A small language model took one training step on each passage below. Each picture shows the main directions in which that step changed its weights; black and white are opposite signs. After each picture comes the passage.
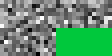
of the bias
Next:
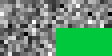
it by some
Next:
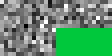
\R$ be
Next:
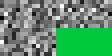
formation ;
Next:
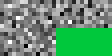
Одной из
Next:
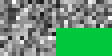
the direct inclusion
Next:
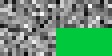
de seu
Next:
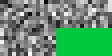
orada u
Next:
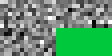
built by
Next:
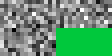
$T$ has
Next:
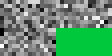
also, in view
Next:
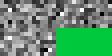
of the problems
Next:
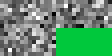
both states of the
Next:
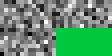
values appears because
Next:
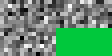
we can approximate
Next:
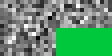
assumption of a product
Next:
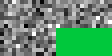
gas distribution
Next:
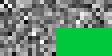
interested. This
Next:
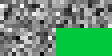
same figure
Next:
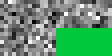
below would be mass
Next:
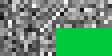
between the constants
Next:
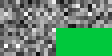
yielded an
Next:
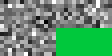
higher power laser
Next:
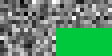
and articles
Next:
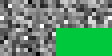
of the presymplectic
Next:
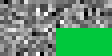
basis set and for
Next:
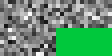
can also be
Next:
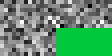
identities at
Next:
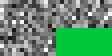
The Hamiltonian
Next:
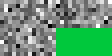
és a
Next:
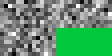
case of random matrices
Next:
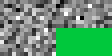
stage of
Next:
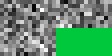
obtain an optimal rate
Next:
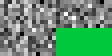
da mão e
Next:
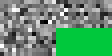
On the evaluation
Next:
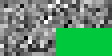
s$. Then,
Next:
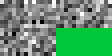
are represented by
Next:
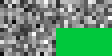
the photonic
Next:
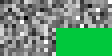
row and each
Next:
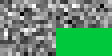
\noindent With
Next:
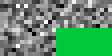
up to form
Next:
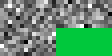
different types of
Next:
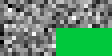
ease of
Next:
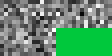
to the flux at
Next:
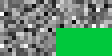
IV introduces
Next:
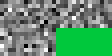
taux de change
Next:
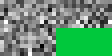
and regions.
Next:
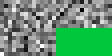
from the exact sequence
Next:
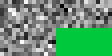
that it does so
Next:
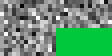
the} GD
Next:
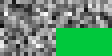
base em uma
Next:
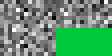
a stable
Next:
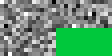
explicitly given,
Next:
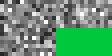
overall phase;
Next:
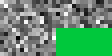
spin filters
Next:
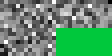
respect to the same
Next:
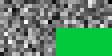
in the individual
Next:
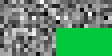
Estado do
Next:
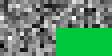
mas que não
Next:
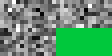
em relação ao
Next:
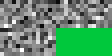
tools and
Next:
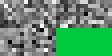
functions holomorphic
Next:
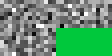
entropy with
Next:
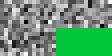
in the hole
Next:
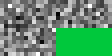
error of the solution
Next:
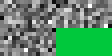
generated in the
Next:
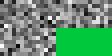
al activar
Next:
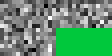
According to
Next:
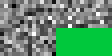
prestados ao
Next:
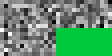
this article.
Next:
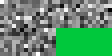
L$ and thus
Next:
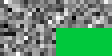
client node
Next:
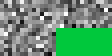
function $d$
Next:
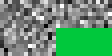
$\gamma$, contains
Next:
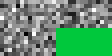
us why
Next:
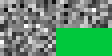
graphic representation of
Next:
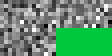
is proved. We
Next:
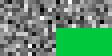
if $f:
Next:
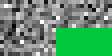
de fiscale
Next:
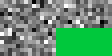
photon detection
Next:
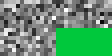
paper sum to the
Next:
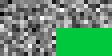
and electron,
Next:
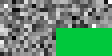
University Press,
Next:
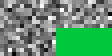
the source of
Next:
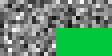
a measure of the
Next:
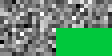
analizados y
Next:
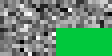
of Higher
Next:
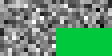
the above claim.
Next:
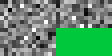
de sentir
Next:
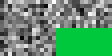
basis at the
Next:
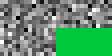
eV below
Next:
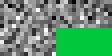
statement of
